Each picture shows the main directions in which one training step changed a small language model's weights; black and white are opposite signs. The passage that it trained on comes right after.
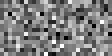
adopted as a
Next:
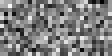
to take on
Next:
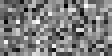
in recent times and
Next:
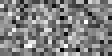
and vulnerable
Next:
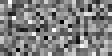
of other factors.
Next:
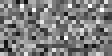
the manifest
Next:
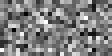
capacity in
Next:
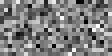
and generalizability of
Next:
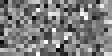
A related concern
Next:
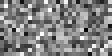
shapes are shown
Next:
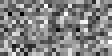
the EV impact
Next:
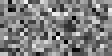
significance between the
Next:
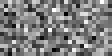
background of a
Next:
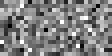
gap decreased
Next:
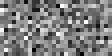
(ISI and
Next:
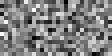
in line with the
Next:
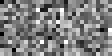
set of Cobas
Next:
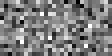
, \ldots ,
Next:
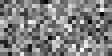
our country,
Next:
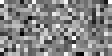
normal product state
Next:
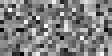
drug problems
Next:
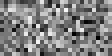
Urine also
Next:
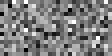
charged particle
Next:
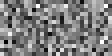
to recreate in
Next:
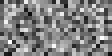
in the SM,
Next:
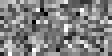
axis x
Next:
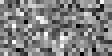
meanwhile use times
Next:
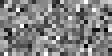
raw materials;
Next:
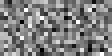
growing world
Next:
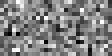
N Minimum
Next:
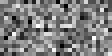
and numerically
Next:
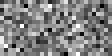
ensure are all
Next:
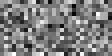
and hence the
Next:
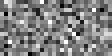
measurement sets at
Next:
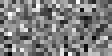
and/or low density
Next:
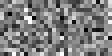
After the potential
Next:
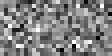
ID /
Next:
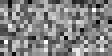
methods to analyze
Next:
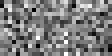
Health Care
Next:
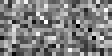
used in learning, including
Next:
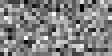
thrive in
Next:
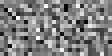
MDA values of
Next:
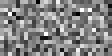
SEM PI
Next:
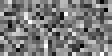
positive out of the
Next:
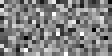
ground state energy density
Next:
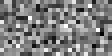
an indirect
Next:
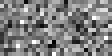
matrices after
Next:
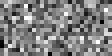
that, for all
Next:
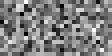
forward Compton
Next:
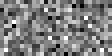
\le \min
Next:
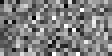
diodes are
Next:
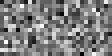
and to the action
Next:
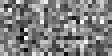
7. Plies
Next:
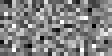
need to adapt
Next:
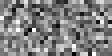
locally or on
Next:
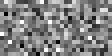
measurement results with a
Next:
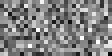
makes the
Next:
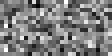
of minority
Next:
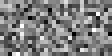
find a causal
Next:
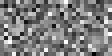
outside the
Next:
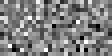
and physiology.
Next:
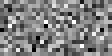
observed in column
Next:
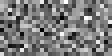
a holistic approach
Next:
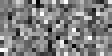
a necessity
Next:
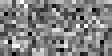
leading to an
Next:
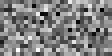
included in the present
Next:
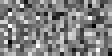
transformation acoustics
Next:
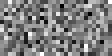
very difficult to
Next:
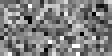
ensure that their
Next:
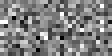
the 37 importance
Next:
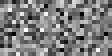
It allows to
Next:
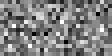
achievements of
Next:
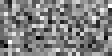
in the form of
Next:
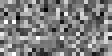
reading the
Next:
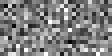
product more than
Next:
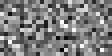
G. **Case
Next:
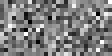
of internal and
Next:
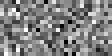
Group key
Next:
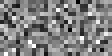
the mass operator for
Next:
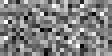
al. presented a
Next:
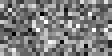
not statistically significant
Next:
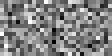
All of the
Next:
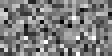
various academic
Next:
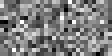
What is the
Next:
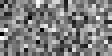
in scalable quantum
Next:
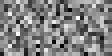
great impact on
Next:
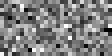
apply causal
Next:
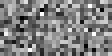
(used in the
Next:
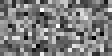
t α_i
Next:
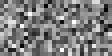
weeks. The
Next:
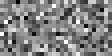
on *C.
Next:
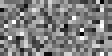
pebble growth
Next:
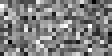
compromised during the
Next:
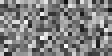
task 4 by
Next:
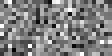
normal (average
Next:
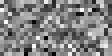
Parameter values
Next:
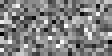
the same time provide
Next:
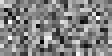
from OPAL
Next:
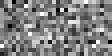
instability. One
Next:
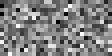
ulcers due
